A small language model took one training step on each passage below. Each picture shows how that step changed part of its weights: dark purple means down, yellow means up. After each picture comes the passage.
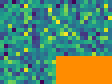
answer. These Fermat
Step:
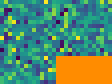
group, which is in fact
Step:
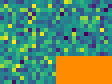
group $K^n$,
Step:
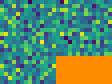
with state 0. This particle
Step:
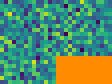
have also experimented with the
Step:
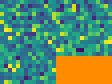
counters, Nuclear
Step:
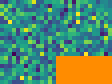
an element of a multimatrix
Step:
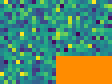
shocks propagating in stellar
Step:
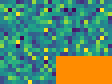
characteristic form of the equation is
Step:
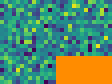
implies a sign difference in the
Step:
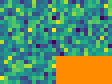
here, in the form:
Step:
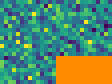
slightly tilted by an angle
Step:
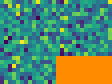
investigated as a function of the
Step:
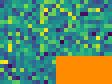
map $X\to
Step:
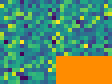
the original loop, since each
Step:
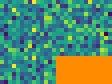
overview of interactions with the
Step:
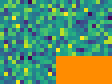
Appendix, we can bound
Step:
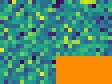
denote a partially ordered finite set
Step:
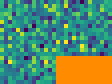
Fourier transform for the massive fields
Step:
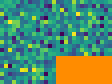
such that $$f=
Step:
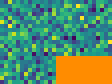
the first is longer than the
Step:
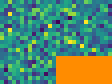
these matrices do not change if
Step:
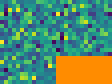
Both truncations up to
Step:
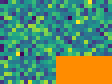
in the aerogel
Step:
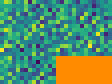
the most investigated and most important
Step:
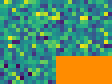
sufficiently close to the cocycle
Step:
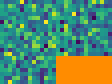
coupling within the bilayer
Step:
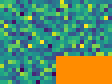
further imports the GML
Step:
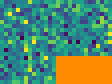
are M\"obius
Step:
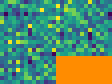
functions with extra concavity
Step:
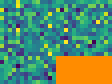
document contains figures
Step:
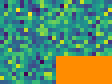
concerning our guiding
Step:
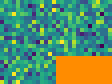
that whether we can make global
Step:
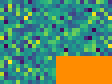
suited to resolve
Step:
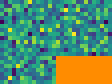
negative correlations between log pN
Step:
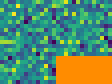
Section IV indicate that using
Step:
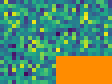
Flattening Lemma.
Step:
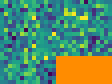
include multiple speech
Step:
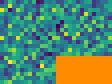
in other words the solution of
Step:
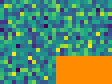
on its boundary and is contained
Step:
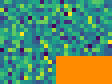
is to regularize terms of
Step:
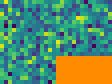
detector array as recognized
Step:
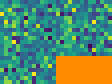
one-loop polarization in any
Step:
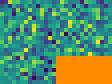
$I\subset S$,
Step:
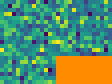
The line seems faint,
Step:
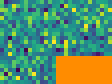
which is remarkably smaller than
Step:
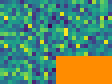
quantum system -- a particle
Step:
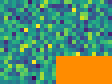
neuron \( j \)
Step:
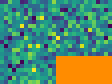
can be chosen to omit a
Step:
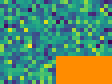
same definition as above for
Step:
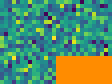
beyond the Maxwellian
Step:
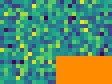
product $\la . , .
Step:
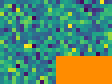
non-linear. And
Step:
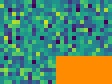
{\it weighted mean} or
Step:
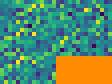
via the Residue
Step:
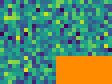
(Schwartz) distribution
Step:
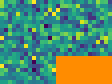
can provide valuable additional information
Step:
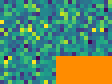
find that the Inner
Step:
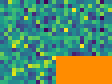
Below this magnetic field we
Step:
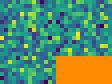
can be written in terms of
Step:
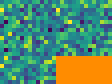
cross section at the level of
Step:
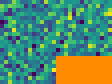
is of finite dimensional, which
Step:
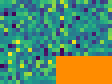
as well as intensive quantities
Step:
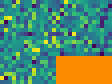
transformations $T$ and
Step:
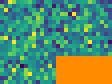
be an $n$-cycle
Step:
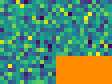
The possibility exists for a
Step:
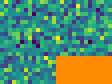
sample logs from Code
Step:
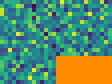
of large numbers under sublinear
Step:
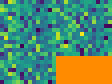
to the value of the parameter
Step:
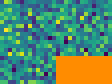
the main parameters of a
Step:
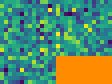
the intra-cavity
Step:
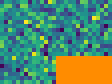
a unique solution $\left(
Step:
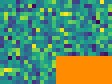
mathematical object determine geometry {\it
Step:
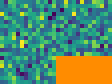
based on a single momentum
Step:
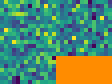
Russian Science Foundation under
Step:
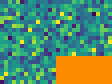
for $\gg$ the Lie
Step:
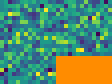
By the generic orbit type theorem
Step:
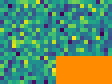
plus valable si
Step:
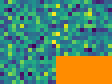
is chosen to be the initial
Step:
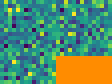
based on cold polar molecules
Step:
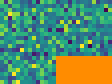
an area-metric tensor we
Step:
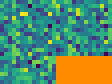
of Lorentzian normalization to its
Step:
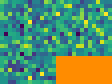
bound states are taken into
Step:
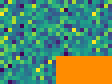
\sin \beta \cos
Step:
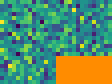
the waves elastically
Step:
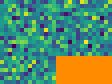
a given sequence. Under what
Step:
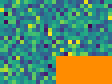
A^{\op})$ such that
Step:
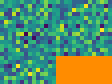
attractiveness field
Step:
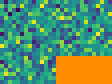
communicate and synchronize
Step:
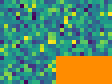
explicit example. Recall, a
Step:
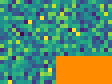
maps for the simulated data are
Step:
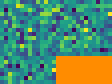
black hole is known to
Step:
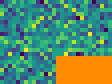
analytic in $k$. Then
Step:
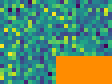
the LMC has greater carbon
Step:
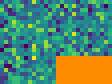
of optimal control inputs
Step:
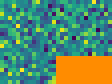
performed for each individual spectrum to
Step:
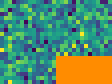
with the ILMT will
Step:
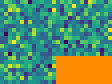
indicate the hyperparameter value used
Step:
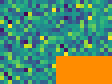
other than the doe
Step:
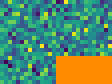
first terms are $\{2,
